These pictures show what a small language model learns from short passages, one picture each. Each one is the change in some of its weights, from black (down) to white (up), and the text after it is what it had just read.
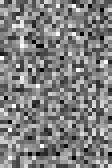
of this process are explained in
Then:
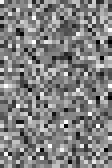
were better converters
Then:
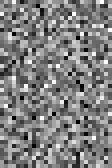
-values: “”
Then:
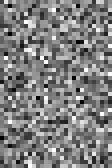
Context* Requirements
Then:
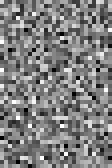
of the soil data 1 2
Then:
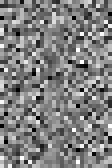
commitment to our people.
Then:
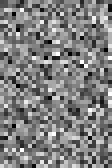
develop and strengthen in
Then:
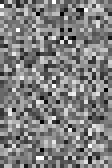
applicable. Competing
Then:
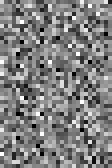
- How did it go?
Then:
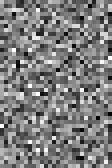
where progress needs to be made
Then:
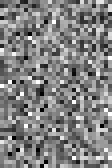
consortium members
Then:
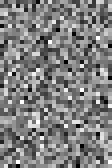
voltage and moderate
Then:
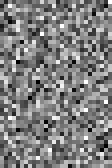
Pumped Hydro
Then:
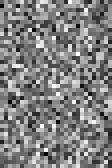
rage, and seizing
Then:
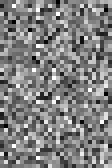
removed by applying
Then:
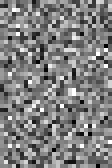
by Fouad AA et
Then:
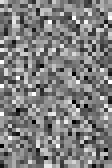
like the pharmacology training
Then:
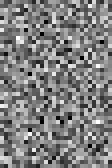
that applied electric fields
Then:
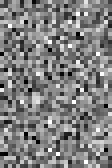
iteration, but it remains
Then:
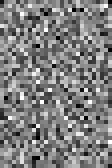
and illustrated by
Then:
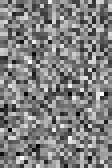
the brain. Although
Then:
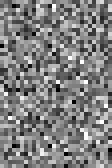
scattering measurements in
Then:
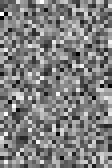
only a skilled workforce
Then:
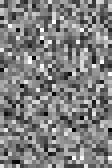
coefficients indicating the
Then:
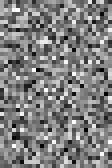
in these compounds.
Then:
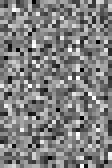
by teachers, as well as to
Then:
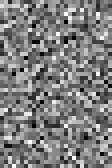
(cm) Length
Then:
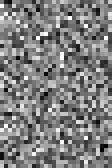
are presently credited to
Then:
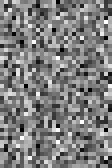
Roti products.. The
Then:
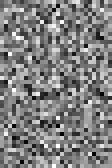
less influenced by these environmental
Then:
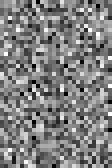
The hydrolysate
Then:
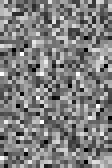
the highest R^2
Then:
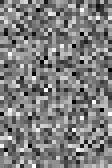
defence mechanisms,
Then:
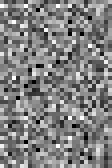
width W , and they
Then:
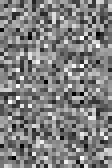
audio (see Figure
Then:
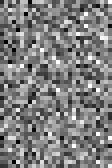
Examined Student
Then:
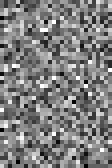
component of the environment for
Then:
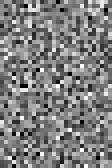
dark phenolic
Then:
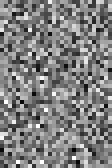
the conditions of industrial
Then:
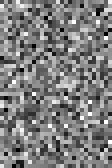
Bitcoin solved this
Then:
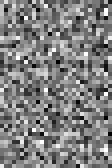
containing R_2SO
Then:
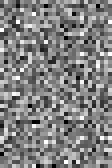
for nonneoplastic
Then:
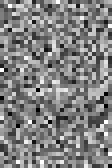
sales were made to a
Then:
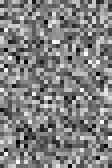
has had huge positive
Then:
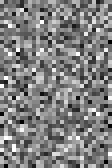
education, work environment conditions with the
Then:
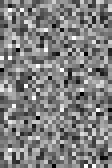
The growing phase of digital
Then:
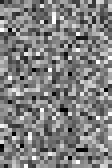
an extra backbone to
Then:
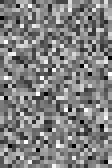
led to notable improvements
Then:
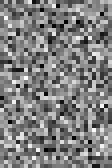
Images were obtained using an
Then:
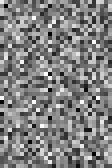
are defined as follows:
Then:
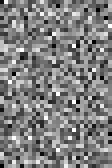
per cent). Rotation
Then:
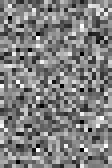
VF revised the
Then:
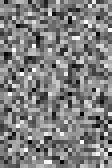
In *Oxford
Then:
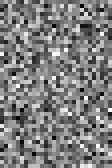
x x Baiano et
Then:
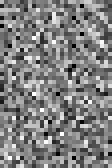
level of perception on
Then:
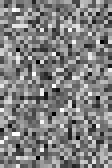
in rice, which are the
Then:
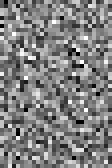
result of the survey shows the
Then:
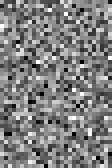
of signs parodies a
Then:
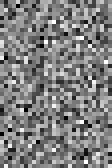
instance, single events were
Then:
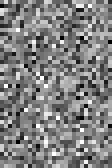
serious complications
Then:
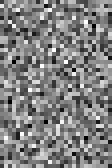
quantum particle may have
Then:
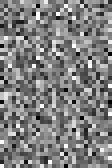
progressive development of the field
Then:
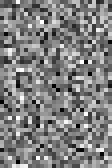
social media platform would
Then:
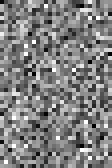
by encryptor
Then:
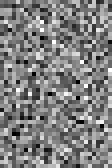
social media development on the
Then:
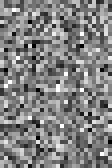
for making digital color
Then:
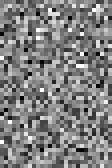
She claimed
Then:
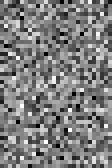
type of armour used.
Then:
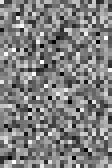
of treatment are sometimes not
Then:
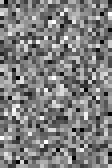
values are characteristic of compact
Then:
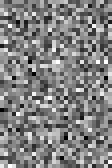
stability lies in its positive
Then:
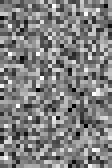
serviceability and increasing
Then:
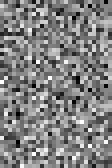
goals and objectives
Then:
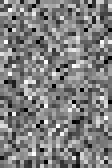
Objectives: To
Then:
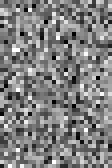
variation in Category 1
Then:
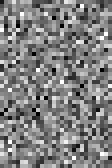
GR hydrological
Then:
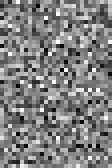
focuses on the possibility of
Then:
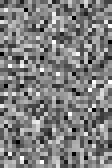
contribution to the work reported,
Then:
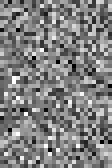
a subject. Teaching
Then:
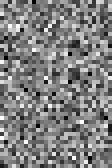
is ensured. Figure 10
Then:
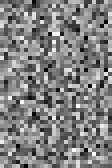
organizations, from the
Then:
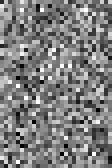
can consider the utility
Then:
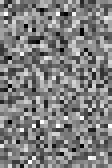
so data transmission is
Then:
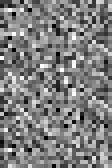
For all datasets,
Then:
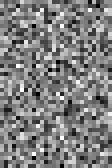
the existing hydrogen
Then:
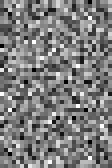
formed with ligands which
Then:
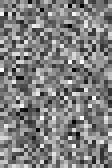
as part of the wider
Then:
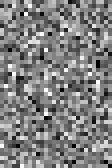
6: Development of
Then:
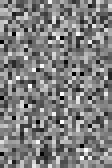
the two directions.
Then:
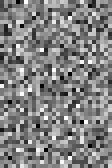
al. studied facial soft
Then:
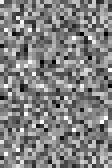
of knowledge was enhanced.
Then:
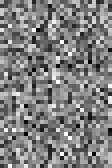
indicates that both the groups of
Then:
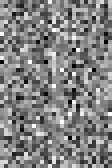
the level of youth
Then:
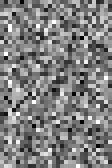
users to provide considerable
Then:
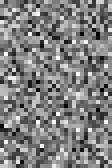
to pay extreme
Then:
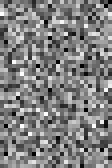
notified by a
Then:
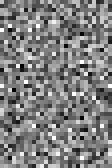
particles. As a matter
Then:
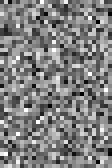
early on, later
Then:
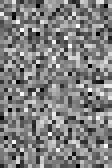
- The fight against
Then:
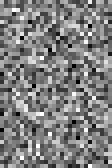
for developing intrusion
